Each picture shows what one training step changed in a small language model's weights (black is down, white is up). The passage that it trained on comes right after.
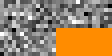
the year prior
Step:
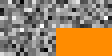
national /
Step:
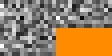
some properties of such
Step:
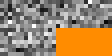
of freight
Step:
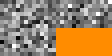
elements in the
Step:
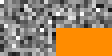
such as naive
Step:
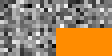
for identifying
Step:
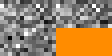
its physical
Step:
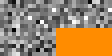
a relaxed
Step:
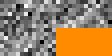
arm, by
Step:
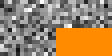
there is significant
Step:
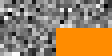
Because knowledge
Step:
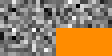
F_1 was
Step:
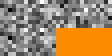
are still significant
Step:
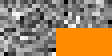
advanced control
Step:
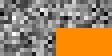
the operational
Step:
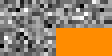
years of age,
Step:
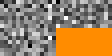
test and calculated
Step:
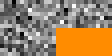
as well, be
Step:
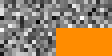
provide a more
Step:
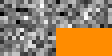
Loss on
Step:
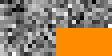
ratios give
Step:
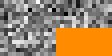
of planned
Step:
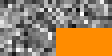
size. This measure
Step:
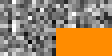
and utilize
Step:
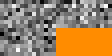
required four
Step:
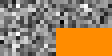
efficiency in
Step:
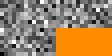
surface were a
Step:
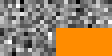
that measures the
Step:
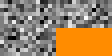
the new tab
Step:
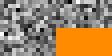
in implementing the
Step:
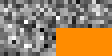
fields including
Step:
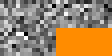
made it possible to
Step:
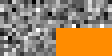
E_g and
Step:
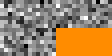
can be both
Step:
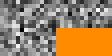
questions at the
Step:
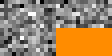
may refer for
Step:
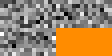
increased from 20
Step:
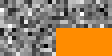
result from different
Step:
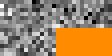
despite the
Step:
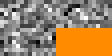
models as predictive
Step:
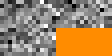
were issued
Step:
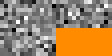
for commercial
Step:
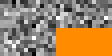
available tools and
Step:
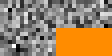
environment that is
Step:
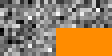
such as fast
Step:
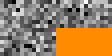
reference. The
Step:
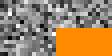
near future
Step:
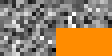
teaching and research
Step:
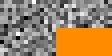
in equation
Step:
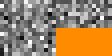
to her by
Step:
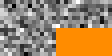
be taken before
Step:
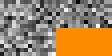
the content of
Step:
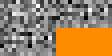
to identify
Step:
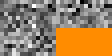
the tropics
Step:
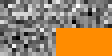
of dry
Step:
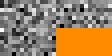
epoch of
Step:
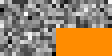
are presented in Table
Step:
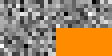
that must be
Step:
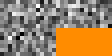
to industry and
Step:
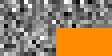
Met by
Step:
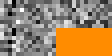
most widely
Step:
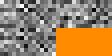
the rotor
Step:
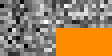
of the cells
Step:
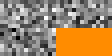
only modest
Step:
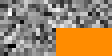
near the
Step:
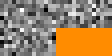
to enhance
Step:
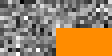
distribution of costs
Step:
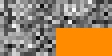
the probability
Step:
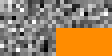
% No
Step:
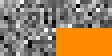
GEI analysis
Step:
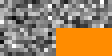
is interaction pattern
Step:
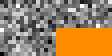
integration has a
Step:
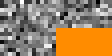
Lenses have
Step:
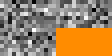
the neural
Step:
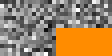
current evidence
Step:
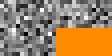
the blue
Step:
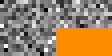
be used to
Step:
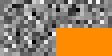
The material was
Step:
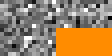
provide better employment
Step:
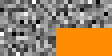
was responsible for
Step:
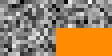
and waste
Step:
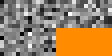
to Hunt and
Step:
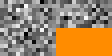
the political
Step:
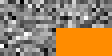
the DNA
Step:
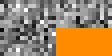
even family
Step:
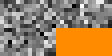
procedure. The
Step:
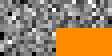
to International
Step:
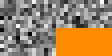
is neat,
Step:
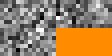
reviews of major
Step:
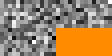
the factors that have
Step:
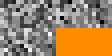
signal. This
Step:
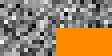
children. A
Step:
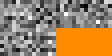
the interest of
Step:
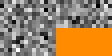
given treatment using
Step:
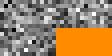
later for information
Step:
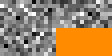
poor has
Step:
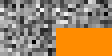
other current models,
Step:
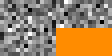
/ Alfred
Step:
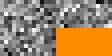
the FOC
